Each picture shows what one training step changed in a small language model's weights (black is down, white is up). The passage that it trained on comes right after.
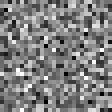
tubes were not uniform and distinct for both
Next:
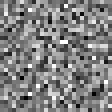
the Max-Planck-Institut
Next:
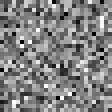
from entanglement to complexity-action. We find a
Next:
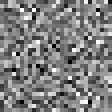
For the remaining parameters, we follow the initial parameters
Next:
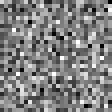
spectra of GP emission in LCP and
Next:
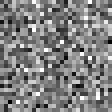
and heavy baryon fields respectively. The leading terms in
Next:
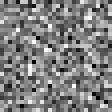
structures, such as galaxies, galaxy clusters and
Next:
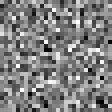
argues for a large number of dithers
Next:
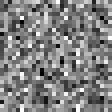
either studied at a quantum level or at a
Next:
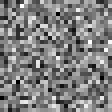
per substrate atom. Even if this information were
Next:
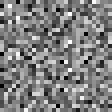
SFDM does not predict cuspy
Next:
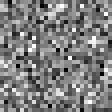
maximum Lorentz factor $\gamma_b=20$
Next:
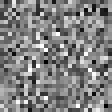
in various domains and its benefits have been
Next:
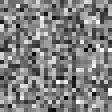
with the same number of diffractive features that
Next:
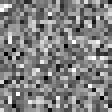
example, the hypersurface $t=0$
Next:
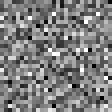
bin size, increases. In Fig.
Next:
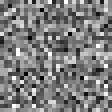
Note that, although the computational cost of one
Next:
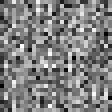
\includegraphics[trim = 12.97cm
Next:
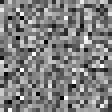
material independent and plot therefore, but now from
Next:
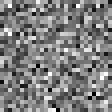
strain relaxation at the vertical layer distance. In
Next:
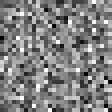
H. Leutwyler,
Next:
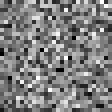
the end point of bacterial growth had not
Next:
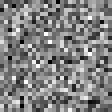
\par \section{The Experiment}
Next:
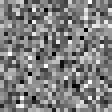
and inviscid fluid apart from the existence
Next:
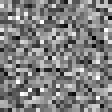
the same, but the computation distribution pattern remains
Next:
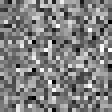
the inclusion of arbitrarily small mass-terms
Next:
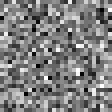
audio deepfakes increasingly
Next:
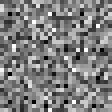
consider the $p=-1$ case. The
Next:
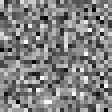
be able to compute ciphertexts,
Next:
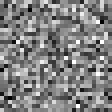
improves with increasing window length but saturates
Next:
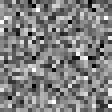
mass $M_{min}$ host a galaxy at
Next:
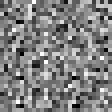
the generation of the complex phase and its propagation to
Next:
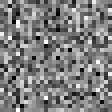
Gyrs ago; Pustilnik
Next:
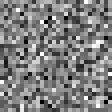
consider a system with periodic boundary conditions. Then the
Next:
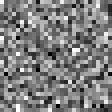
only one photon, except that in the latter case
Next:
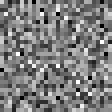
The errorbars correspond to the uncertainty in
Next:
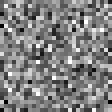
row is in the $XY$ ground
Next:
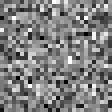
not in the standard form. To bring the
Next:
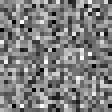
mass function is given by \begin{equation}
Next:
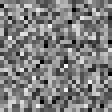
at a radial distance of 100~m away from
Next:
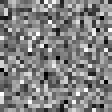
above. The results are shown for two values of
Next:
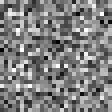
DRSSs are proved to be more
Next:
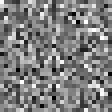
18GeV on the invariant mass of the jets
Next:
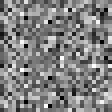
with Sankar Das Sarma,
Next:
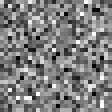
time-reversal symmetries, leading to doubly
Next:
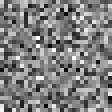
scaling allows for the stable rank loss to be between
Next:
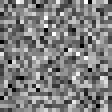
To address the impact of Coulomb collisions on the
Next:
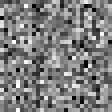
behavioural data of individuals related to their
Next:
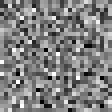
with the expected number of connections under a random
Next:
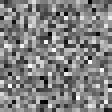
been revealed that $\Phi_{AR}$ describes the
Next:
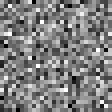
\ac{NN}-based modular
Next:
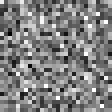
learning has been studied and applied in many fields,
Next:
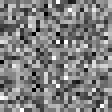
axis passes close to the line of sight
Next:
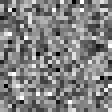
to Z=4 formula units per unit cell.
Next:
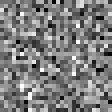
clearly seen again that the mode of collapse in the
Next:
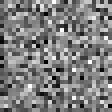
the Berry curvature. Both are sensitive to
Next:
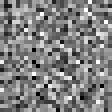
$ j $th cavity, magnon and
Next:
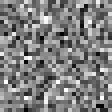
oscillating inflaton can resonantly amplify
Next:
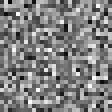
the non-Abelian $% B $ phase.
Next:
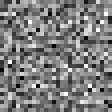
are both circumnuclear star forming regions and
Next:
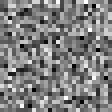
entropy of the horizon is proportional to its area.
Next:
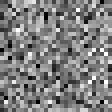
for constructing asymptotically efficient plugin
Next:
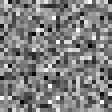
we made use of the following Bessel function
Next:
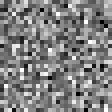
is the case for Virgo. It is
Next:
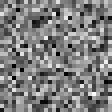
Fe4Co6Fe4 and (b)
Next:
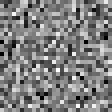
study has experimentally considered the optical domain, it is
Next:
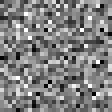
magnetic systems, respectively, and represent solutions of the
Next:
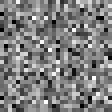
be obtained by replacing the integrality condition by
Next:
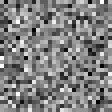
\\ LLM providers & GPT-4 only
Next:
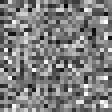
\nonumber \\ &\sim& 1\times
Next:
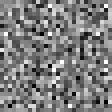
situation taking $\tV=1.2$.
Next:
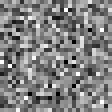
to the currently available telescopes, but they
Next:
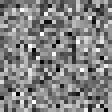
Computer Society}, year = {2001},
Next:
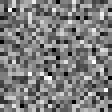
to evaluate which particles are accreted by the central
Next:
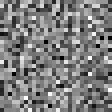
optical counterpart of the pulsar''
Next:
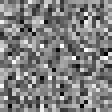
differentiable with respect to $\theta$, we can
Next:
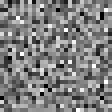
The impact of $\sum m_\nu$ on
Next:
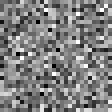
credit crunch. Regime switching
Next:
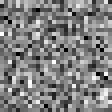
of a more general travel time cost measure,
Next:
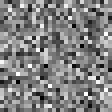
dos Campos, SP,
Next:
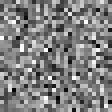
is no significant performance drop when the patches
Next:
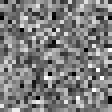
a significant contribution from stars aged between 130
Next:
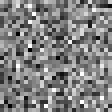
is coherent and it can be used to transfer complete
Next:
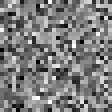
the present analysis, the exact computational-basis probabilities
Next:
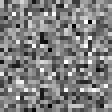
designer has full control over all parameters.
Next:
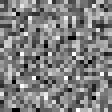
of excess film atop resist via an
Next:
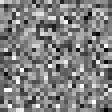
the metastable translational state $|c_k
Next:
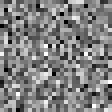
5-dimensional models: phenomenological status and
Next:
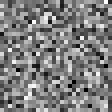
up to 15\%, and free inclinations
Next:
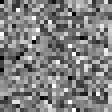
of signatures. We suggest to sample amplitudes
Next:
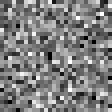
from games played in separate locations, in
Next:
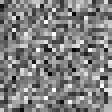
of objects. The images encompass a large
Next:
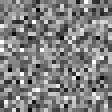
isomorphism $\#: E \to
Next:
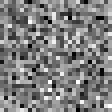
sunspots measured at CrAO
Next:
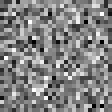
are indicative of spin glass freezing,
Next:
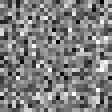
surface elevation in the second-order Stokes
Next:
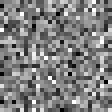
ignition. The stack is clamped
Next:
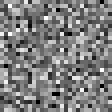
\begin{document} \section{Introduction}
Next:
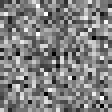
and the Heckman model are investigated in the
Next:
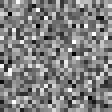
be realized in nature. In section 3 we
